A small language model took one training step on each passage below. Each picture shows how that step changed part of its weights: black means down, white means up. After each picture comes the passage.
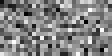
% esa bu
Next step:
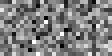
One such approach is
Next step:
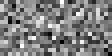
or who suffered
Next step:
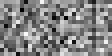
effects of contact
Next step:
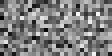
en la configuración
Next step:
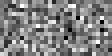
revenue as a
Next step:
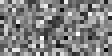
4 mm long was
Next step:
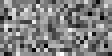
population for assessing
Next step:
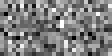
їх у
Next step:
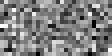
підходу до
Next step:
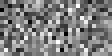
ser executada
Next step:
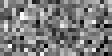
have been investigated for
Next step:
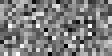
- been set in the
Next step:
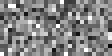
os efeitos
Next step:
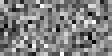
no simplemente el
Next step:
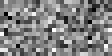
classes: - first
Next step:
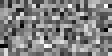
3, onde as
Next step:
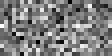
operation to be
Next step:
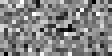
human capital management and
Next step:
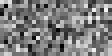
the search
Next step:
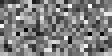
and initialize each
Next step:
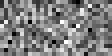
is practically measured
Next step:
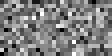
cost to all the section
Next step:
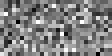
reazione a
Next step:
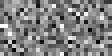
assessment describes that
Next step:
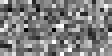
administration largely
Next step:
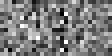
The rate of the
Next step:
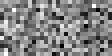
влади з
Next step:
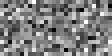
sulfide production
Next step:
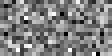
composite maps
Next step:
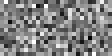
circulate in
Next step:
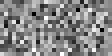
entorno que nos
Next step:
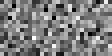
Fig.2 Part
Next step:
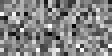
ca proces se
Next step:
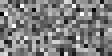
parts. During
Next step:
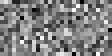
styles of
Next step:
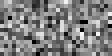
This study uses the
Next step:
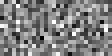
d'en faire
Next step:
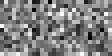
using the feature after
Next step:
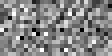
positive or negative impact
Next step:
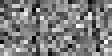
The exchangeable
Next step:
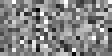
stages of individual growth
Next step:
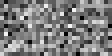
a adoção de
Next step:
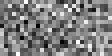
constitution and
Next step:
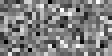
& Gupta,
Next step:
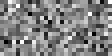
agreement in an
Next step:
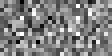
to finish this
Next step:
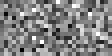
Como resultado de
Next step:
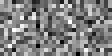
The author did use
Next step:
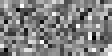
Em seu filme
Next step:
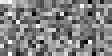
Unselected Cases
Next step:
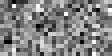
spans in news
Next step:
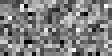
Aqui o
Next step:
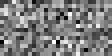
At the same time,
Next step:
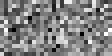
asarida har bir
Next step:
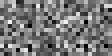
aniqlik bilan
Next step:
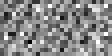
OER Action
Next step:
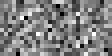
Davao del
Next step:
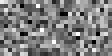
compliance to
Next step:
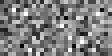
ҳар бир
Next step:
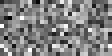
which deals with various
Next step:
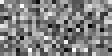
service, as part of
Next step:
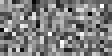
The article also developed
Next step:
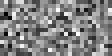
classification system. The
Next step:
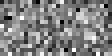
which results in many of
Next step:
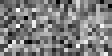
o povo
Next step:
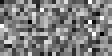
measurement questionnaires
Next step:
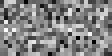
obtained was subjected to
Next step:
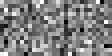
pasta filata
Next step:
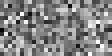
y de transferencia
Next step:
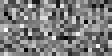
algorithm is formally
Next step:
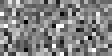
creatividad del
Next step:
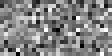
the demands of
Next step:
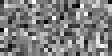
alimentos e
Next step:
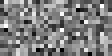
investigate the relative
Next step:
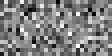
ela tem contato
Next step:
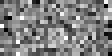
which help the language
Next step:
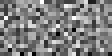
and financial crime,
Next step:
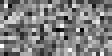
a relatively
